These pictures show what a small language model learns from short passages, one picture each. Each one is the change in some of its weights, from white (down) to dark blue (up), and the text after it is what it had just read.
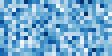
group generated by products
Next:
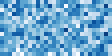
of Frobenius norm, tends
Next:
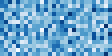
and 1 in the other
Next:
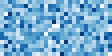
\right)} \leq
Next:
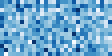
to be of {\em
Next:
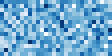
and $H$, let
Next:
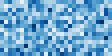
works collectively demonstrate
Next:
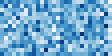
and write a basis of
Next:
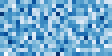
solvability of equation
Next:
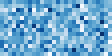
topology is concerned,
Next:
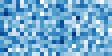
be the minimal cardinality of
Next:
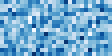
regular isotopy between the given
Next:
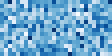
in the next result which
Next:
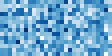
complex structure on the Lie
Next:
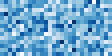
par d\'efinition
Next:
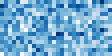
cancelled. If
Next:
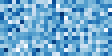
$S$-module with
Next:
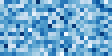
when $R=\frac
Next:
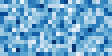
were classified in
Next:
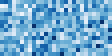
corresponding initial values are
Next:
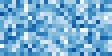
is perhaps a
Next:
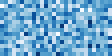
Since every edge and vertex
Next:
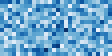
$\F$) we denote
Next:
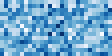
positive semidefinite matrix
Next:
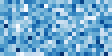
\] Taking expectation of
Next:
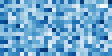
on the quality of
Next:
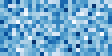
by the last column of
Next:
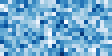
wavelets are
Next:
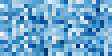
l'ensemble \[
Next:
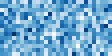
if a solution is not
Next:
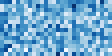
are the topic of
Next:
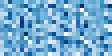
\otimes X)
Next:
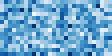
well as a sufficient condition
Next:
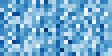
of the orientable surface
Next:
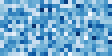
morphism in $\TT
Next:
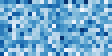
there is a maximal
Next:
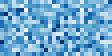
finite lightcone
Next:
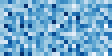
\emptyset) \subseteq
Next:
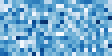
quantities which are infinitesimal
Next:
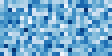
counting function.
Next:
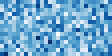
of edge weights and preserves
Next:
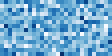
again $h$ does
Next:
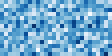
discussed in Section 5.
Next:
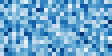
that (ii) implies
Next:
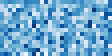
curve $\alpha$, we
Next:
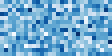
square in $\NN$,
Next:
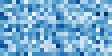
in nonlinear systems in
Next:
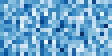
multipliers if
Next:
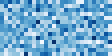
we replace this norm by
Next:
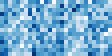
or connected. However,
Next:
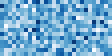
equations}, SIAM
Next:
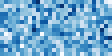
samples of M1
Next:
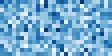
and $y$ are
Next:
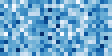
Several sampling algorithms were
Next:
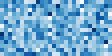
For this, see
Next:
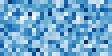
Thereby, we obtain
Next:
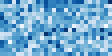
from cocharacters in
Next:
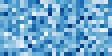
become merely a
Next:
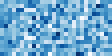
permutations is \BE
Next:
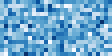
$|\cdot|$ as the
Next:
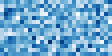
a different optimization strategy,
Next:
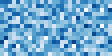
the left side of
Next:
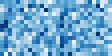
notes are a written
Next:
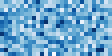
lowest generation number of the
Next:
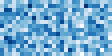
A perfect matching on
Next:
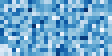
above motivate our study
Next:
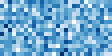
Recall that the heat kernel
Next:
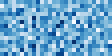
empty graph with no vertices
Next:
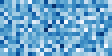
(RHS) of
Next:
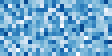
and $\Z=\langle
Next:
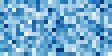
components from the Fourier
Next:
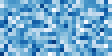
define a linear map from
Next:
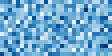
is large relative to the
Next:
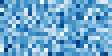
and characterized all extremal
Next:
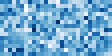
is reflected by the
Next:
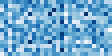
also, for all
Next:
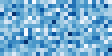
of Markov Chain
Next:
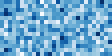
be a (commutative)
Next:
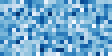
further relations between the
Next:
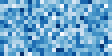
this paper will focus on
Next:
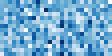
{Thus, if a
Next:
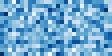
almost complex structure on the
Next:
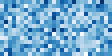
with $q\in
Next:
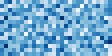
prove the linear convergence rate
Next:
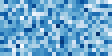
involves a linear group and
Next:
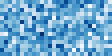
parameters were as follows:
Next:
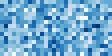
Let $E$ be
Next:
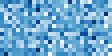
we observe that, provided
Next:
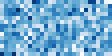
K gp})$ is
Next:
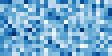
$I$ are not
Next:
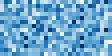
given in the next
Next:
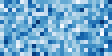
leads to a coupled
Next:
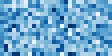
other hand, in the
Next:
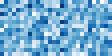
including non-convex
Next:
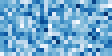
attractive. It has
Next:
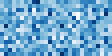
polynomials and show they form
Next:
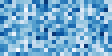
on TP by
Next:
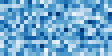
this has an additional
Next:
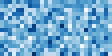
two curves are homotopic if
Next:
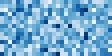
solutions of stochastic partial differential
